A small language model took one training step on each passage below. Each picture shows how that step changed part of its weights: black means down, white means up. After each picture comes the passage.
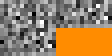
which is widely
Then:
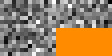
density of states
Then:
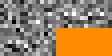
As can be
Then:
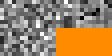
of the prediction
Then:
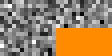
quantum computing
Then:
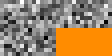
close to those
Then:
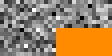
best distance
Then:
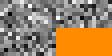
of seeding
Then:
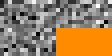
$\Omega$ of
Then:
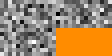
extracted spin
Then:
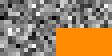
response above
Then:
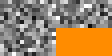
as a function of
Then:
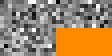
of $r$
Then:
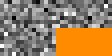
be rather
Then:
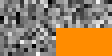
an almost
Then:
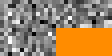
project out
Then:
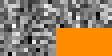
us look at
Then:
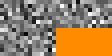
minima corresponding
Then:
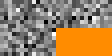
where multiple
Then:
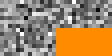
high quality.
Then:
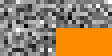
a cross product
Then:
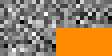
if after any
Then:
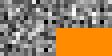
where the matrix
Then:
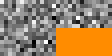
formed by
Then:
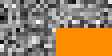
We consider three
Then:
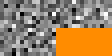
size $M$.
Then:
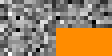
are numerical
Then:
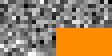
transition points were
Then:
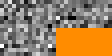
results presented for
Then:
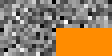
front of
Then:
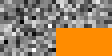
found (see
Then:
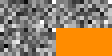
the second order equation
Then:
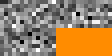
= \lambda$,
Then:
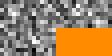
probe more space
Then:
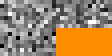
Next are
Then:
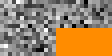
used to extract
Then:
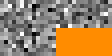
according to
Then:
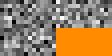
our VQE
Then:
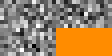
of only two
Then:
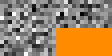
suggest that
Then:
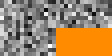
program to
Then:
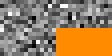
be measured by
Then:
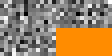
quantum states or quantum
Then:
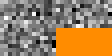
typical disk
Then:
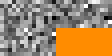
between the dark
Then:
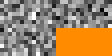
of infants
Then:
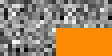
the transfer
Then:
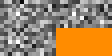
cannot be
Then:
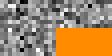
with political
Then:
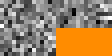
the user
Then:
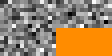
we infer for
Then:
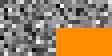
on the elements
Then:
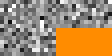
this point. In
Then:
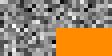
b \in B
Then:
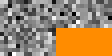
examined the
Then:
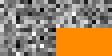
highlight the
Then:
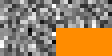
of the tool
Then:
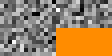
realizability conditions
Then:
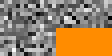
away from
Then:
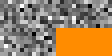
MLP for
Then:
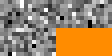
varying the
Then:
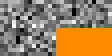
conducting current
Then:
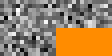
less than a
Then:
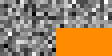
-- which has been
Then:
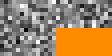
of radio sources
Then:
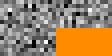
mapping by
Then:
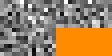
with the limiting
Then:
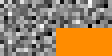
obtained using our results
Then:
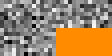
of a hole
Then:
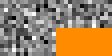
of a steel
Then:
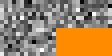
to the production
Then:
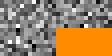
it can be
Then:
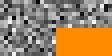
\noindent The
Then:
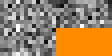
example of $\Delta
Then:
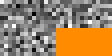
a better
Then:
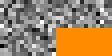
the {\it
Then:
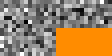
predicted to be
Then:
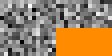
appearing in
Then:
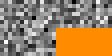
for photon emission
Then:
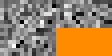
have explored
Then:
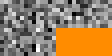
complex phase which is
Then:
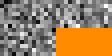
method requires
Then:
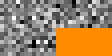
accretion by
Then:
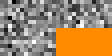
attempt to
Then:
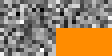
the following generic
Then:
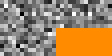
direct integration of
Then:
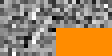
region a Van
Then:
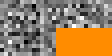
what we
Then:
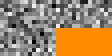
our experiments and
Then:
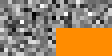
relations between the
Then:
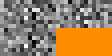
to (c)
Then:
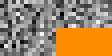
is essential
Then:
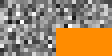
exists for
